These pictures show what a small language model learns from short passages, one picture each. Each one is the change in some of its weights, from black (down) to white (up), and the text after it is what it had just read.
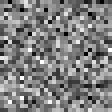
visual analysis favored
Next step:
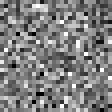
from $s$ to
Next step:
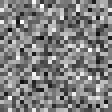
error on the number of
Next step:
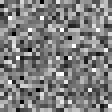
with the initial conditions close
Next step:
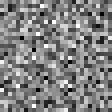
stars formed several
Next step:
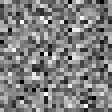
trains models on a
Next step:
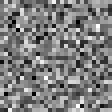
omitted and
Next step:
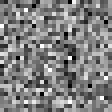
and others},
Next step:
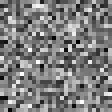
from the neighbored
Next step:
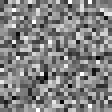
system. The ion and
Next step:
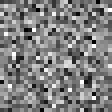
She cleared
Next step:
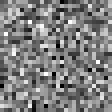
Letter seeking the
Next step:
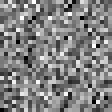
The antennas described
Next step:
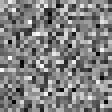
the risks of
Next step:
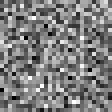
which contradicts
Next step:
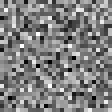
of the same authors,
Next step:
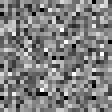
previous work} There has
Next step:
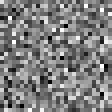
not only monitor settings
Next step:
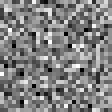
article is available in
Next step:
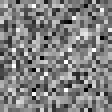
it helps to
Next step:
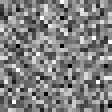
by algorithmic means to
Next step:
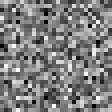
in Step 4 of
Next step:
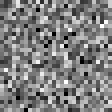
positive samples Amplification
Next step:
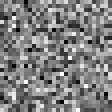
The factors vary on two
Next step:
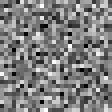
were completed in
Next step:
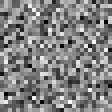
BPD and may
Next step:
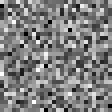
systems, in which
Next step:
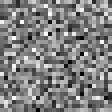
strength results. The
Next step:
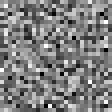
A centralized data processing
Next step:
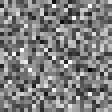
growth seem to
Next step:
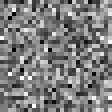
moderate random particle
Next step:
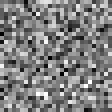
The data that support the
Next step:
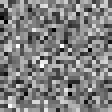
Re atoms was
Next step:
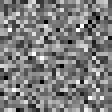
{\tilde \lambda}
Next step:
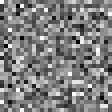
to be located at
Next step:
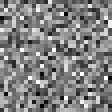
value of $\Psi$
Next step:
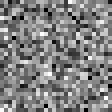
Dirac cone is
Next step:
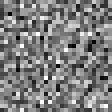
that the only differences in
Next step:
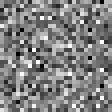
and decays as
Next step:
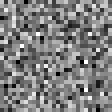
of the outdoor
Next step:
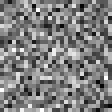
classes, processes
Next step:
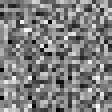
levels should be examined
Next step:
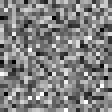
of G_{ep}
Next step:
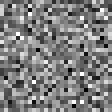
tungsten on
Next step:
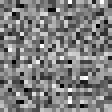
or reversed
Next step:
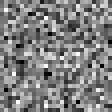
we may want to
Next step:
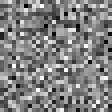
considered from 0 to
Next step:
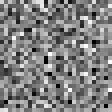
Village authority
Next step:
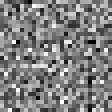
the experimental data for two
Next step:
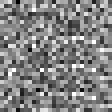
defined by the following
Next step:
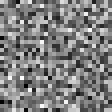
provide characterizations of
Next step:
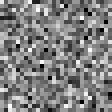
other load consuming
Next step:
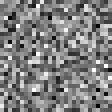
some basic facts of
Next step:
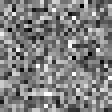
subalgebra defined
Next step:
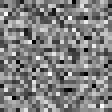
In healthy B
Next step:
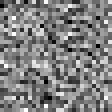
is there overlap
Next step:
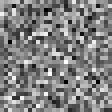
the total emitted
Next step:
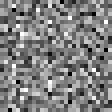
Values for the
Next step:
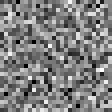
administration Fu
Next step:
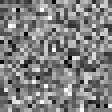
C\,IV doublet
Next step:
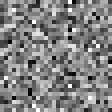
graphs. Their
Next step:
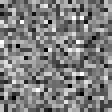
strategies consist of
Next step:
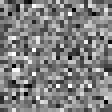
the block. Such
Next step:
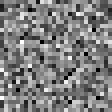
mg. However,
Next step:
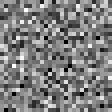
shown in Figure 12.
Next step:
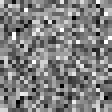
be carefully
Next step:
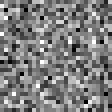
events with no jets
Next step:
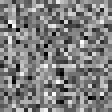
for a couple
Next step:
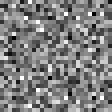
training dataset.
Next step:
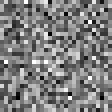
a thing of the
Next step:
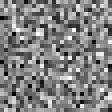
of rotating parts
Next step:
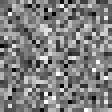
Thesis The University of
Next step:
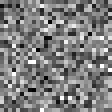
than attacking
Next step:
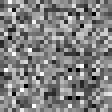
\& Segel
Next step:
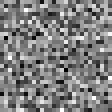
shown together with the spectra
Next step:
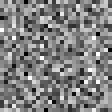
of research, broadly
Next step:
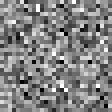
an example of loss
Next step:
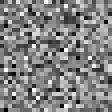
where, $j =
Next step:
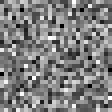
We designed the following
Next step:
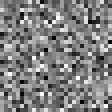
density at the end of
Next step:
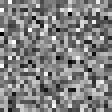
/ k = \beta
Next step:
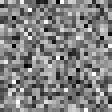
Low usage of
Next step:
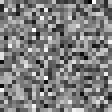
to understand their practices
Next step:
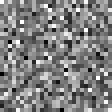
analysis of the reconstructed
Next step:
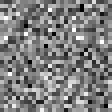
sought between the
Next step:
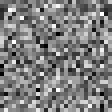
3. About
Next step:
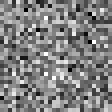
\item For the
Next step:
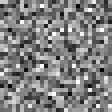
implemented in a
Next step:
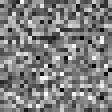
present the algorithm and
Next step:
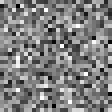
to label clusters created
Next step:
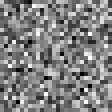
the quantitative
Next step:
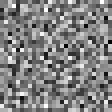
procedure that uses
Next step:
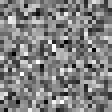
on the axion decay
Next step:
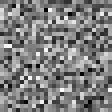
quite possible that both
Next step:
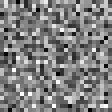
In a classical mass
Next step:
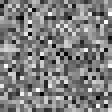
between the collagen
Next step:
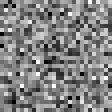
at lower redshifts
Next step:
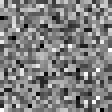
of $q$ and
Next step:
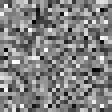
clothing insulation
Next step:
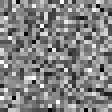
writing nor
